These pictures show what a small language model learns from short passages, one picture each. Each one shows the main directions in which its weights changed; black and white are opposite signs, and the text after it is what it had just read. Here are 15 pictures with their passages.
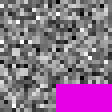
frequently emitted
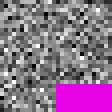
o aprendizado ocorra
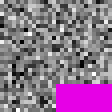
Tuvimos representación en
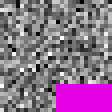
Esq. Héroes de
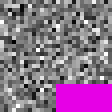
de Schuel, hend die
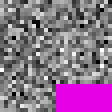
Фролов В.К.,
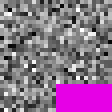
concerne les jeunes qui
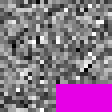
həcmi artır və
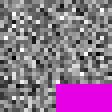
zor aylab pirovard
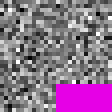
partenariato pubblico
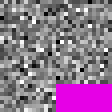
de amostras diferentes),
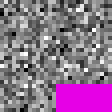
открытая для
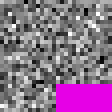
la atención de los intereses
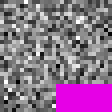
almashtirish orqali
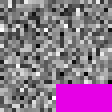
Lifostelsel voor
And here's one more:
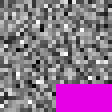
bo‘lib, huddi
